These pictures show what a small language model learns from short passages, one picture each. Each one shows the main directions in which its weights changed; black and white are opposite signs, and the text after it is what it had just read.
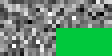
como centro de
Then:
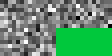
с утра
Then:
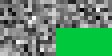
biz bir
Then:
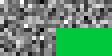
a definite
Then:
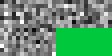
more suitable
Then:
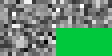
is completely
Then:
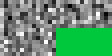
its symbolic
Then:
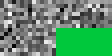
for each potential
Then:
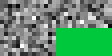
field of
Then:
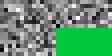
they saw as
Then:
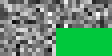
que l'on
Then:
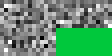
used for quality
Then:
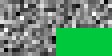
contribution to
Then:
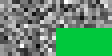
amostra A
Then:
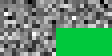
also offer
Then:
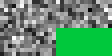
the space of
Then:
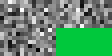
\quad &
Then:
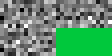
integers of
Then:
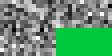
of which point out
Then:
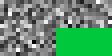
$G$ is
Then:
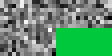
the situation
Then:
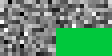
equal to
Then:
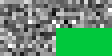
at all was not
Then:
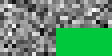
of fixed
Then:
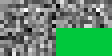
via graphical
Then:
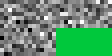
technologies are
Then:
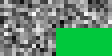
in Table
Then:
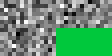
the most important
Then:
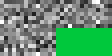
known as
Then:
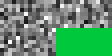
workers and
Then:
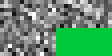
of scalable
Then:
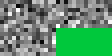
and this has
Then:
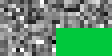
then we have the
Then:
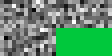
fact that the condition
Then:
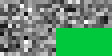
included all
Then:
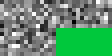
develop peptic
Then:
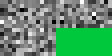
up to Weil
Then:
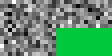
of Science
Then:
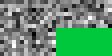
graphs of
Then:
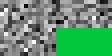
Therefore, the
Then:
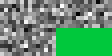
this section, we
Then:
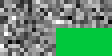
the importance of
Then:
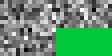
the claim
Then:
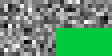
included in
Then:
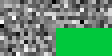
vedação à
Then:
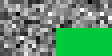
el que se
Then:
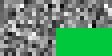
of crashing
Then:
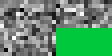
do substrato
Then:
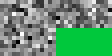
that corresponds
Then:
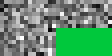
trajectory is
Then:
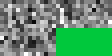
we put
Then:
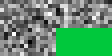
differences, the
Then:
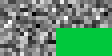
cero hasta
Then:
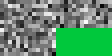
difference, and
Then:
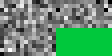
the standard
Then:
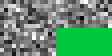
as part of the
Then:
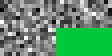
to fail to
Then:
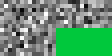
a result,
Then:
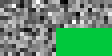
the fact that the
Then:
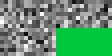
Fo :
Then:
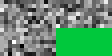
We shall
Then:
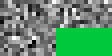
and produces
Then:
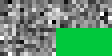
= & \langle
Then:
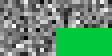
Nobel de
